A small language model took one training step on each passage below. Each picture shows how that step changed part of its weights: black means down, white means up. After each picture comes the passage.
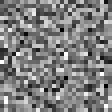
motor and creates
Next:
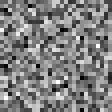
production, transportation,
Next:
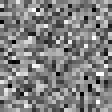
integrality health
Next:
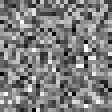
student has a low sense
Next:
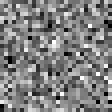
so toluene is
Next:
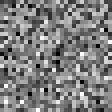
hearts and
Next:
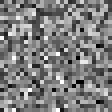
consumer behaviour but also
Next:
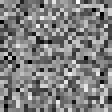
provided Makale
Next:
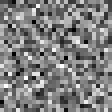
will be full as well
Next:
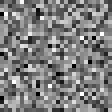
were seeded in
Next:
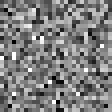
resulting in material loss and
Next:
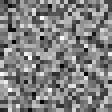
sample with respect to the
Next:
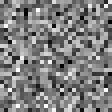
prediction with polygenic
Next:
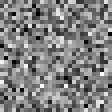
the rod is
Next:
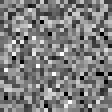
actors. - National
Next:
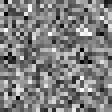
throat, help
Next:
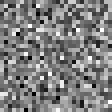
only living organisms but
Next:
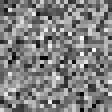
specific testing activities will
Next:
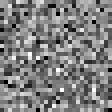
higher than what was found
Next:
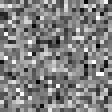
this era of
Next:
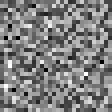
help achieve a common
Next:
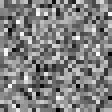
that a study with teachers
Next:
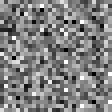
Yet, in our
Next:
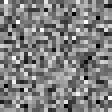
31 August
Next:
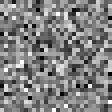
animate the recent past
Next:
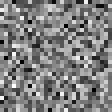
of the delimitation
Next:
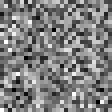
of calcium is
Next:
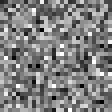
particle in the
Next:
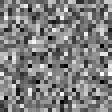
and dyeing
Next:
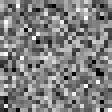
by reverse phase -
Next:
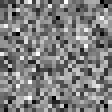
retired civil
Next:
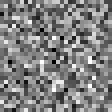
of event messages from
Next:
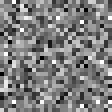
odds of
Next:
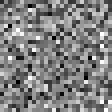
yield: }
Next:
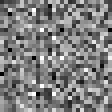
coefficients α
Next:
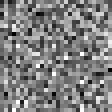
to bring together
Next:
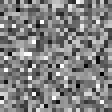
consequently affect the quality
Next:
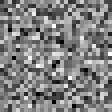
reliable reproducibility
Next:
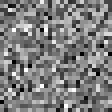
same focal length
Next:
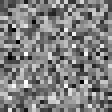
technology. In future,
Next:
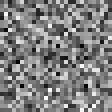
are objectives based on ecosystem
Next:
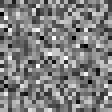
was positively correlated
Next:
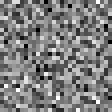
that reveals their
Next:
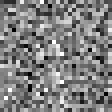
calculates the information gain
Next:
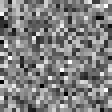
was titrated by
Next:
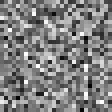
psychological stability.
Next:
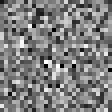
its role as a control
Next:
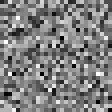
leg elevation.
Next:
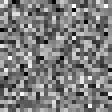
10 students since it can
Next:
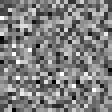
dimensions of n it
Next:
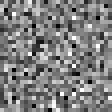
its name surrounded
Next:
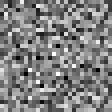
have also been working
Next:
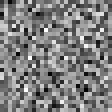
to cause the tissue
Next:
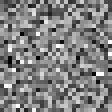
base if it produces
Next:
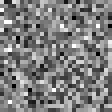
To appreciate
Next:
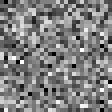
third parties and more
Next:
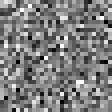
and posterior
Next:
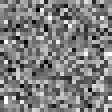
Rhenium and
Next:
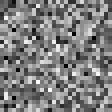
has examined the
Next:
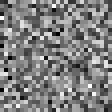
years. In rural
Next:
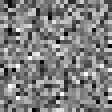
so, we have
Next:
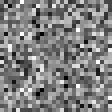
not always be upto
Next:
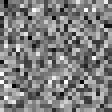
and TBL both
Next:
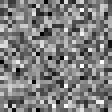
aims at examining
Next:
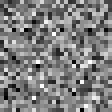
automated network was evaluated
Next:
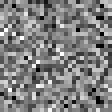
by producer - -
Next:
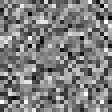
committee control
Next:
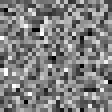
building foundation in any
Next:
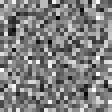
in sports has
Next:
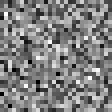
are solved by
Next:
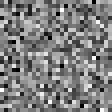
N , then either 1
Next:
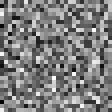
also of alternative authoring
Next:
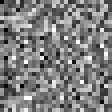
.Sustainability in
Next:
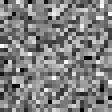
malignancy risk
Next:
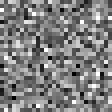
pertain to new
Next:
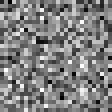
about polygamy
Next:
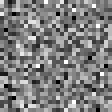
second case, to the
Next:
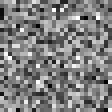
positively influences
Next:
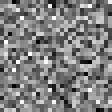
with their thin
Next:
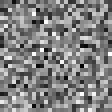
protection products that are not
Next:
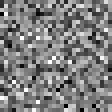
for successful implementation of
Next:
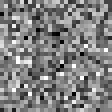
of heart rate
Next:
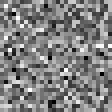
* Department of
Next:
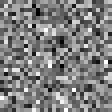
the financial performance of
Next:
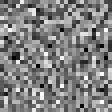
feels like their whole
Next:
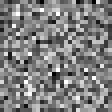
significantly higher in Group
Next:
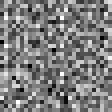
and clinical instructors
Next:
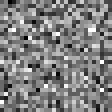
staff to often focus their
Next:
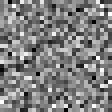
practices of BSP
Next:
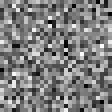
of Granada
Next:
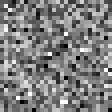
motives, and the
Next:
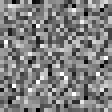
are certainly the small
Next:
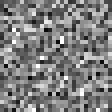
automatic tag
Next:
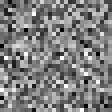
process is one of the
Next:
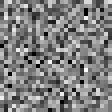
and environmental accountability.
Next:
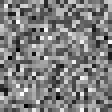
Influence of
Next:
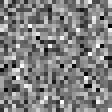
allograft period
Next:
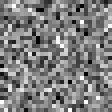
the stress-reaction
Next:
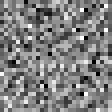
against COVID-19.
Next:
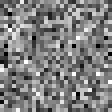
transformation of the
